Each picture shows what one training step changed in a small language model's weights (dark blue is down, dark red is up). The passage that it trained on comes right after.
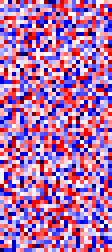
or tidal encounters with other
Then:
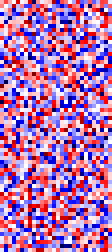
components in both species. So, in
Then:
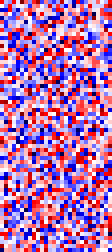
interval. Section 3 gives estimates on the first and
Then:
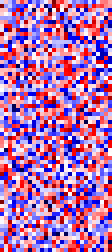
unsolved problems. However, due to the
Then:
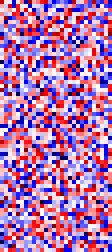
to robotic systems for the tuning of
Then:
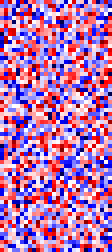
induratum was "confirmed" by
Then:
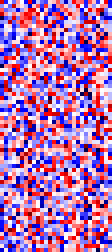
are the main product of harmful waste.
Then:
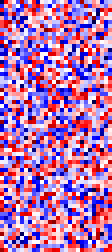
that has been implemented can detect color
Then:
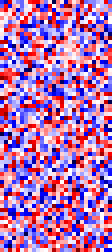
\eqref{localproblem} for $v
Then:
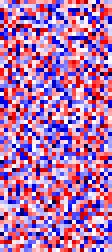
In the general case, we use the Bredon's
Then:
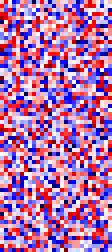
and Environmental Impact.
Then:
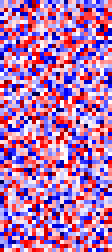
above and inducting one component at a time,
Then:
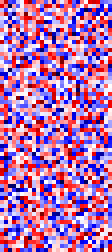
only if ordered pair (f, g) and
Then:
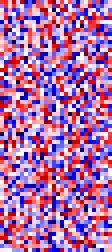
Now since $C$ and $g$ are
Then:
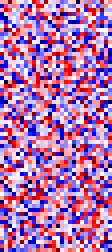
comprehensive assessment set is put in
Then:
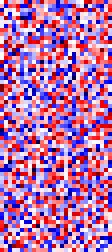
corruption equates to higher levels of
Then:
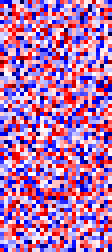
be effected by the use of certain
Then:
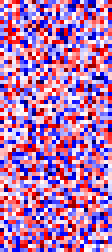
; Coral Bleaching
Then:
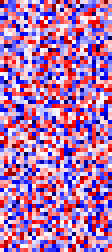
$\ge r+1$. On the other hand,
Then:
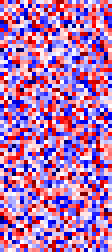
density of directed $k$-edge paths
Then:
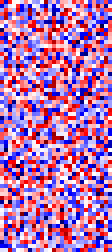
is attributed to the ideas of
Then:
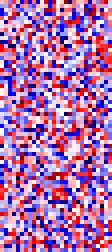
cases be registered. The court
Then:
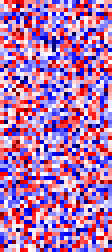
Dağseven Emecen,
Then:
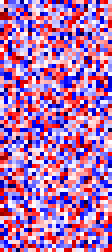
second zero and is homeomorphic to
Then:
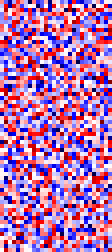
of most recognized pollutants.
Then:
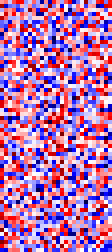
Moldavian noble class of the
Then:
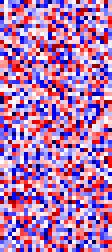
applied tools such as skill
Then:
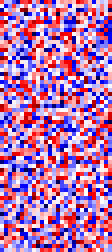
\mathrm{d} X(t)
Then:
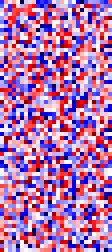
interested to investigate the effect
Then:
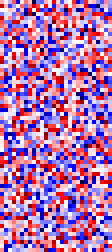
daughter Raka interrupts
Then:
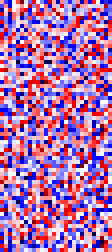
were calculated using SPSS 22.
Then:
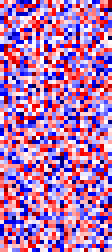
& 0,} \end{equation} which can be
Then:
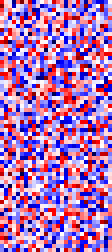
every ball with center inside of the
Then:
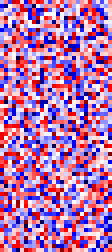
order to refer to the Nordic
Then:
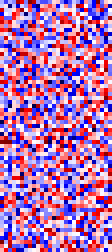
Marketing Mix as the tactical
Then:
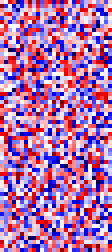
< \bsf_z$ for all $z
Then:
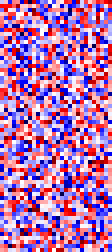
more accurate information if we specialize to
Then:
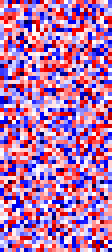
in the description of nonlinear waves
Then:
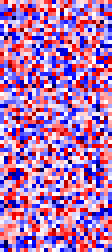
control independent diffusion is addressed,
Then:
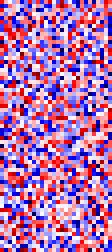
1922), is a common emperor
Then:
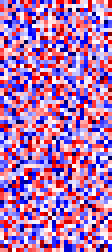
the aircraft. Object
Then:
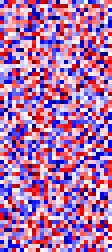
transition health study. *BMC
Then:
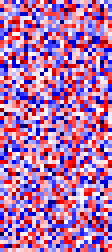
Measures are implemented at the
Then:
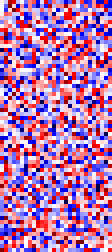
By assumption $\alpha_r$ is a
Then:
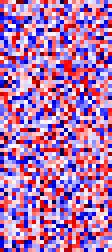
be a degenerate differentiation and let
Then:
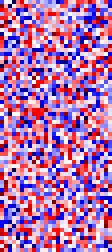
according to the temperature and
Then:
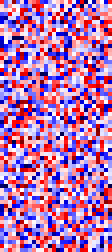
questions about international human rights
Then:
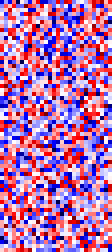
The case B5 has no solutions with positive
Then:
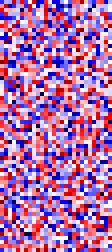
a rectangle with respect to $t$ and
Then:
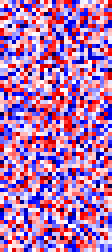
needs. These needs provided a base
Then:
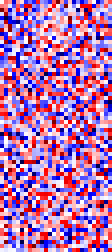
its slope $\lambda$ is not in the period
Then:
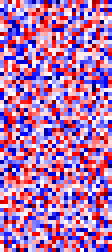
the form $n=s^k,\,k\ge
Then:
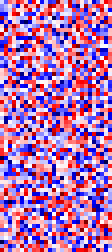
the amount of correction. Figure 3 shows
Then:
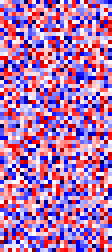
define a discrete version of $\mathcal
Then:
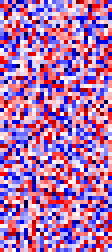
infinite ends. The subspace of
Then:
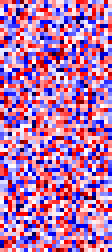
language 4. Long description of
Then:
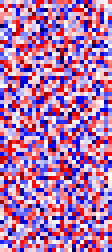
Kavianpour 2015). Moreover,
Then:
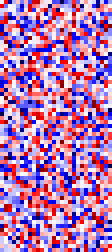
nontrivial restriction to $Y$, in
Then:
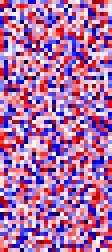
Without P_{vac} F_Y'
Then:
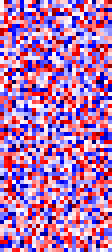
$$ \essinf |\partial_x f
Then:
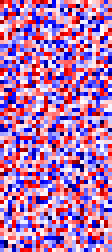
respectively, per FDA guidelines).
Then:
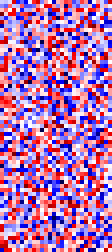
**Payment methodsVia Bank transfer
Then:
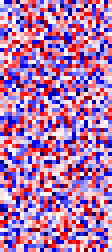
$2$-arc-transitive on
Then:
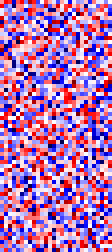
schools in 4 groups: 1) low
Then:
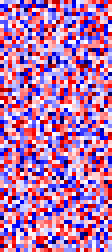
of the original system. This system is
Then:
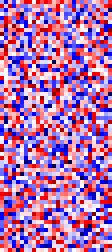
\hbox{from which}\quad
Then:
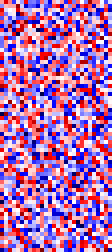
bailing of pond, ahe
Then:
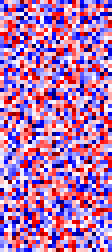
the fact that categories of representations of
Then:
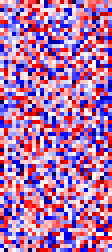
comparison are presented. 2.1
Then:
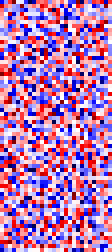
SHOWING COVER
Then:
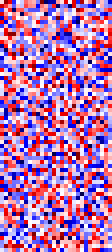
for improving the cybersecurity of
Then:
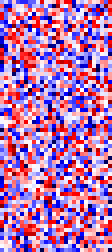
results of [18]. The other critical factors
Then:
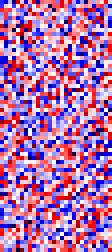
through the skin's micro pores
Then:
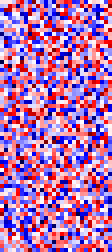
is conducted on the Intel Core
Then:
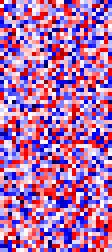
seawater temperatures with
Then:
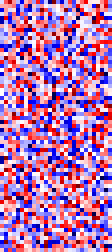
Basic Set-up of the SRS
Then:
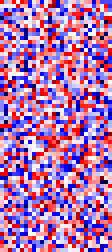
is also really no Hamiltonian
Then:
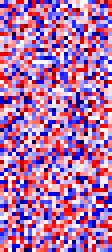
the 2-sphere and in the plane,
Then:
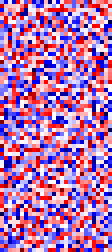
germination and mycelium development
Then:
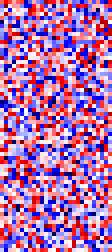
of degree $\sigma$. Then there are
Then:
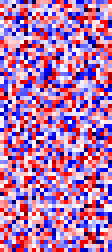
has extra information without being too
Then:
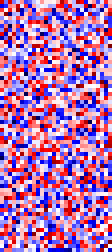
to construct a lot of elements in
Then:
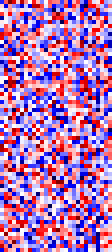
the GARCH process if one can establish
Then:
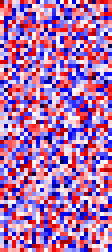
data and in which suitable infrastructure?
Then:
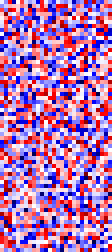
indicating refinement of the spatial
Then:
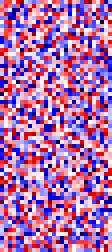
(\ref{phiPhi}) with respect to
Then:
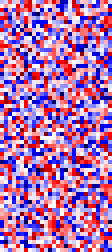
understanding of monotonic
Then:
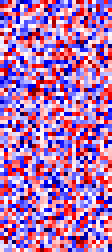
used to determine the effect that
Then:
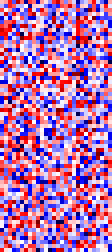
to the right and up to the left,''
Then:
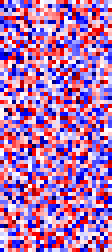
boundary conditions into LAURENT series
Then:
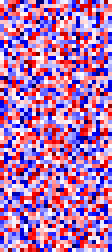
with ether and washed with water followed
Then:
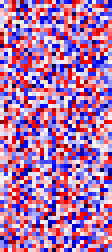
any natural systems. After all, the world
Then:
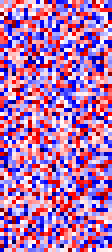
Table II and Table III.
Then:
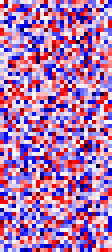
to obtain more efficient use of a material.
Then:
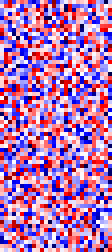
we concentrate on a Central
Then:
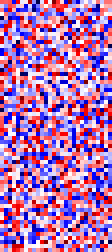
given. Further, radius of the
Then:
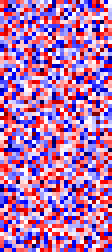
$+1$ \begin{eqnarray*}
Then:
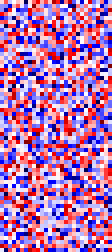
(2023) indicated, social
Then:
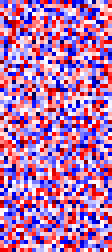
ability to provide services related to operational
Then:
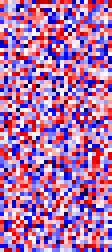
a semigroup C in which programs can
